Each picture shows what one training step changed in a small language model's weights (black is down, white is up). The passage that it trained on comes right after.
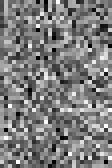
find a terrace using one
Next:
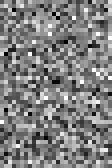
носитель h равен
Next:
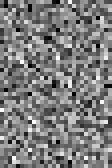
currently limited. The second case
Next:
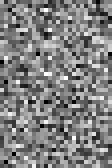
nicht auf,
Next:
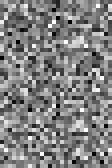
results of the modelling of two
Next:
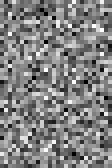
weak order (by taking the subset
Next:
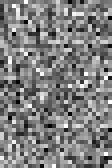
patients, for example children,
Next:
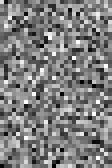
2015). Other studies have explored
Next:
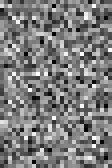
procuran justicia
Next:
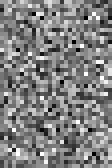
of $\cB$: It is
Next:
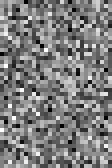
many for each $n$).
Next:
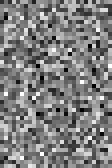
of the device of Figure 3
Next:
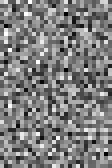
less than 2%. Results
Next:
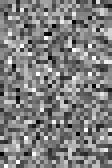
as culture-oriented.
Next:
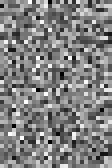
Toshkentda chiqa
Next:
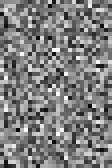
restrictionism policies through the
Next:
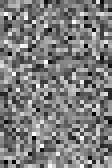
de las aportaciones del
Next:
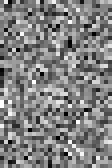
the lower-level domain,
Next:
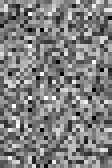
non-palindromic complete
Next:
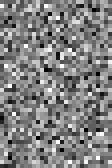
process mentioned above and in a similar
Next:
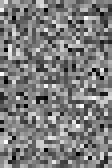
– Doctor of Pedagogical
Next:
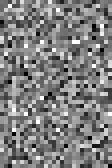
with the manufacturing characteristics
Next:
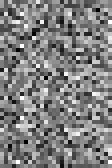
definitions. F. H.
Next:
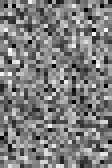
uzoq muddatli
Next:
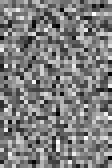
public, organizes public communication and
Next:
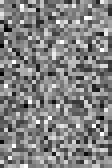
elements $w,w'\in
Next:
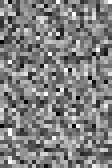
suv omborining
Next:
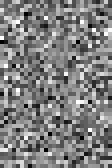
direction de Mebtoul A
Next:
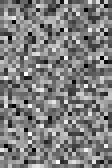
va yana yoshlarni
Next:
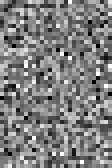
point in $\CB{(\R,
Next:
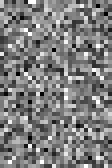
loss results of both synthetic
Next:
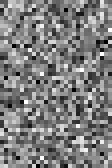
seminarios, etc.) son
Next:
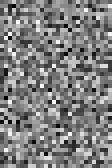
of these oscillatory computations
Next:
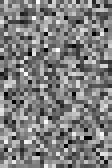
rates, optimal incomplete
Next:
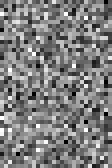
the treatment of various infections,
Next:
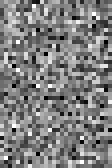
$r$, then we say that
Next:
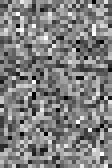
punto. Chierici vi
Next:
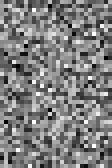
know - ↳ Does
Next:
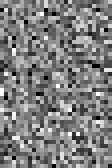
Not relevant 1 Very low
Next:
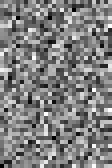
ижрочиси ва
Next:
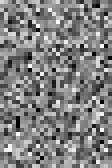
representation of the indefinite orthogonal
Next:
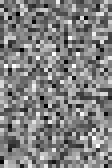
from these, a number of
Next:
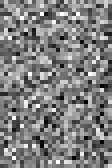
$k$ with values in a
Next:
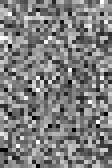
deux ou trois produits
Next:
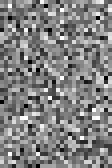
The next problem is to find the
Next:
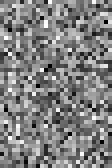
with a task planner and
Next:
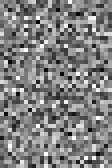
individuals with thalassemia
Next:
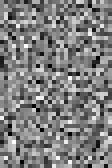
process and coined the term
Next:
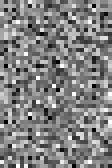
xil bo'lishi
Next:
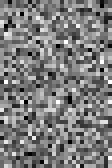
some low-frequency
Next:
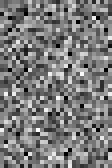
only 5-7 minutes,
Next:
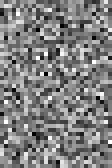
fost modernizarea
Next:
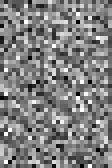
11 km ESE of
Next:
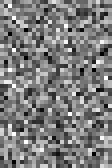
analyzing information about the
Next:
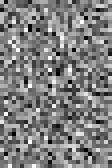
MS-NFI and
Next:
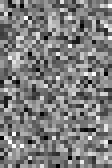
при осуществлении
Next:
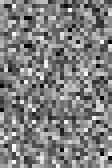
in St. Gallen -
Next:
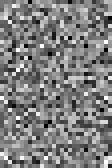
would not need extra coordinate
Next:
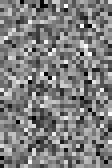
\] \end{theorem}
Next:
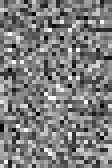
financial institutions for getting loans
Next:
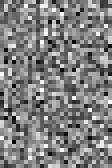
kabi san'atkorlar
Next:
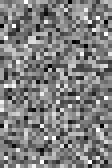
can be interpreted in terms of
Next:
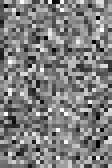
precisely where the chain of trust
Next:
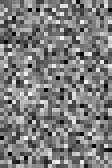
Lemma \ref {fixed
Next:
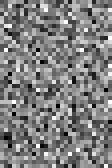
juda yaxshi
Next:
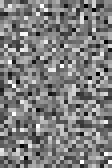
aim is to analyze the action
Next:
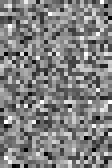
All patients with small to medium
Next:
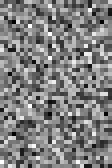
Xullas, davlat tomonidan
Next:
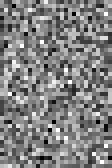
of $Q_n$ into
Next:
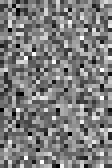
other singularities$)$,
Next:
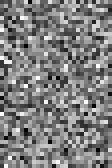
York: Cambridge University
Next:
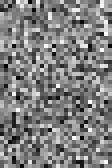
de $D$, converge vers
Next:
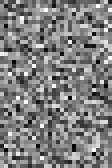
underlying the fabrication
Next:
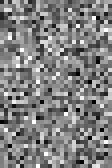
at the same institution as our
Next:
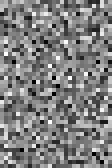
proficiency level of the
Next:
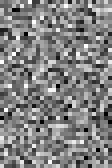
Lesche stability) of the
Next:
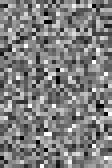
о его научном
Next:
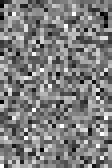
the maximal existence time $T^*(
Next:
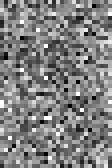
object, element, quantity,
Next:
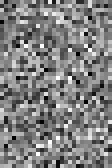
scale, with 5 being strongly agree
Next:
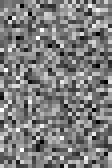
Circular Economy policy
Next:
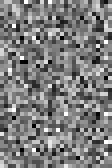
and which is therefore the formal
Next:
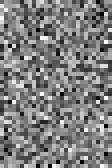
it is less, it causes
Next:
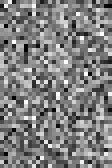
maneira efetiva,
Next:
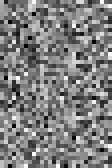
pedagogik jarayonni zamon
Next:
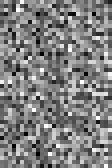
the VMBO students understanding
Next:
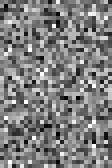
історії нашого
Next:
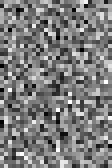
individual. In recent years, research
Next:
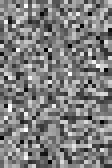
га тенг. У
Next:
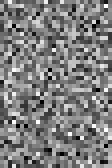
four form on $V$. The
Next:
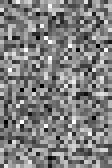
X and Y move to a new
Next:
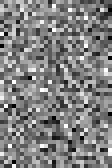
ajratish zaruriyati
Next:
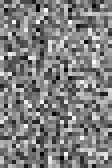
treatment results from 2000 to 2005 of
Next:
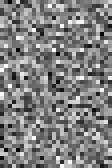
the syzygy equivalent class
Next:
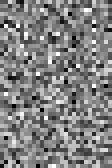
zbog čega
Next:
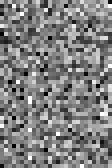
é contribuir para um processo de
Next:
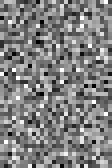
$\Gamma$-almost inner
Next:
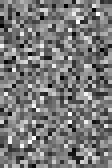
Ko-Rado theorem,
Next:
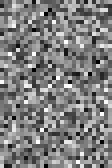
with compliance values normalized
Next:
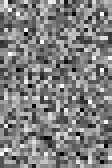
by $A_\kappa$
